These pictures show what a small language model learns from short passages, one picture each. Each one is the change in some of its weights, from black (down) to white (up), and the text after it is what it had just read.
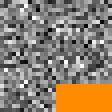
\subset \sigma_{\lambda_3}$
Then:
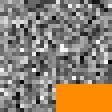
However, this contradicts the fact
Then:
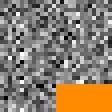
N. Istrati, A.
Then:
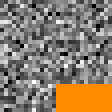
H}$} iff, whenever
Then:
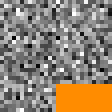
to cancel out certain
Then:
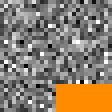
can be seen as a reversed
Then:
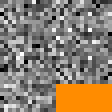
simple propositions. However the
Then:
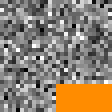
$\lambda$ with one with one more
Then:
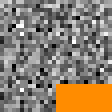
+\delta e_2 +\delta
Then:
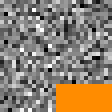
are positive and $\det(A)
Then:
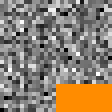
K_0(X)$. Numerical
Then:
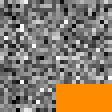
defined by \[ \begin{aligned}
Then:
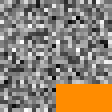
simulation-optimization approach.
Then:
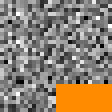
objects $g \in
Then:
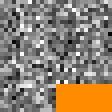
c.p.c.\ maps
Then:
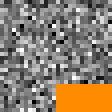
\section*{Appendix B}
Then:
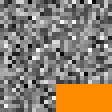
\end{align*} (the last
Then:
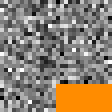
$\mu_2$ are probability
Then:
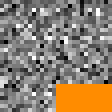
of B a single Jordan
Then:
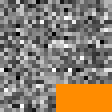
is closely connected with the property for
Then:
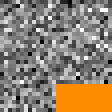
if we consider a labeling of a
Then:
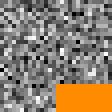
standard normal distribution. Besides
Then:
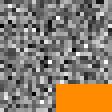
unique minimal $*$-dilation.
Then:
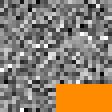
on a hyperbolic sphere for a
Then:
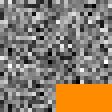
systems are isomorphic. Let $
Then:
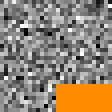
the bodies are not in
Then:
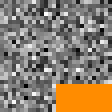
at most $N$ base $b$
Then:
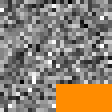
as well as the treatment of
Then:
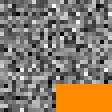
continuous function. \begin{remark}
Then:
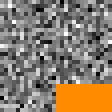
curvature motion. Similar
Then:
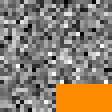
where we use the convention that
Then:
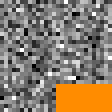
is the spherical derivative
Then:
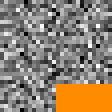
data matrix and provides better
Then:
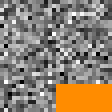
to exclude {\em Type
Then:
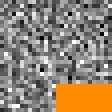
work than in the situation in
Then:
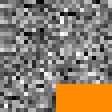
respectively. For example, we have
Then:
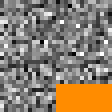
theory, the collection of right
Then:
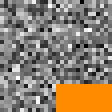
$1\leq j\leq
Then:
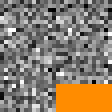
from various factors, such as
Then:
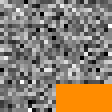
n\}$ that is isomorphic to
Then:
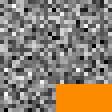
spacing is several
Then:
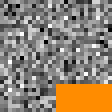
and let $\vec{x}_j
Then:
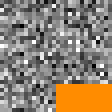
in the next result that the construction
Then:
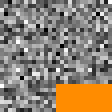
in automatically finding an
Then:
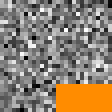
process is omitted.
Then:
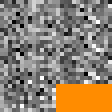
\def\ep{\ \hfill{\rule
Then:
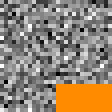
and QMC through evaluation of
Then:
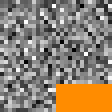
Step 6 and do not update
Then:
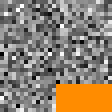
guaranteed intercept
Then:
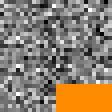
system in the IFS consists of
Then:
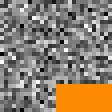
\times \ZZ_p$ and
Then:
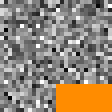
the snapshots form a
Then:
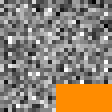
a Poisson structure
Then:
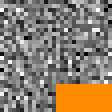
refined meshes for
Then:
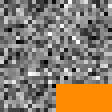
induces a unique homotopy
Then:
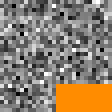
the first steps were made it
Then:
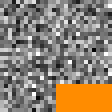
with $\phi(t)=0$ for
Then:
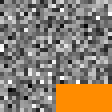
dimensional Lie algebras, third
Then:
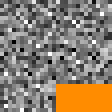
of $R''$-modules, each
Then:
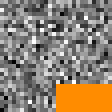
$\gamma(\Omega)= 0$, it follows
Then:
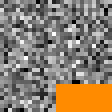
the above coset representatives
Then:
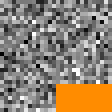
any object in $\calE$
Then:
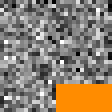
the performance of a
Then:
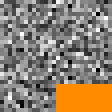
an even rise of $D'$
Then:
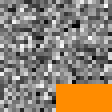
A sigma-finite measure $M$
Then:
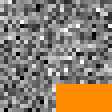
study the cohomology algebra of
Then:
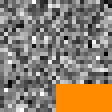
$W_0$ a subset of
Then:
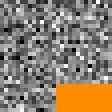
is a direct generalization of the
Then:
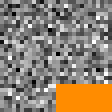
and $\mathbb S^{15}\rightarrow
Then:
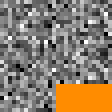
scheme for the following SDE on
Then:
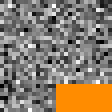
function $v$ in the linearized case
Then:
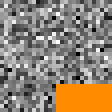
will be shown that this Problem
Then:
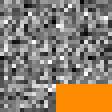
equations. Furthermore, the
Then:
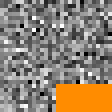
\smallskip (ii) If
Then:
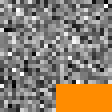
cell is a diagram. We
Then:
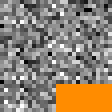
shows that the density function of
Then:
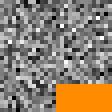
are $8$ \textit{a
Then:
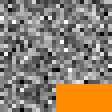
previous page}} \\ \hline
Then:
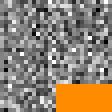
zitiert wurden
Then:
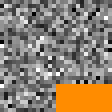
of an equivalence class in $\mathbb
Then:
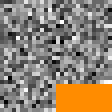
be used, e.g., probing
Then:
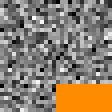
\hfill $\Box$ \vskip
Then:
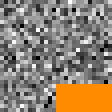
be a Weierstrass point and
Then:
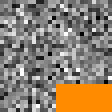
since every such contraction generates
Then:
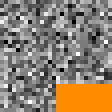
Start with $c=()$ and
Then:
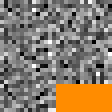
4: Oxygen
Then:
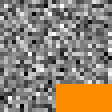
to formulate part of finite group theory in
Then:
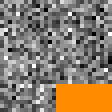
Nac. Cienc.
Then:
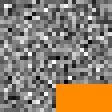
of arguments from \cite3.
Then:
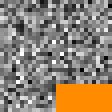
$J$ by letting \[
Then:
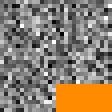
forms \begin{align*}
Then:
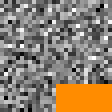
a multiple Dirichlet
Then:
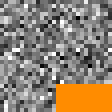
that have a logarithmic
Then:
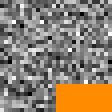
\eqref{image} and Proposition
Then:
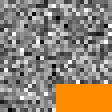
system that is easier to
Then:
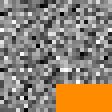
formulated in terms of a variant
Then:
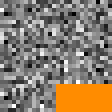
in \eqref{covDW}
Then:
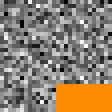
instead of the basis of
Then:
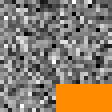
are possible at each $t$ (per
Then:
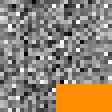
Now let us calculate the
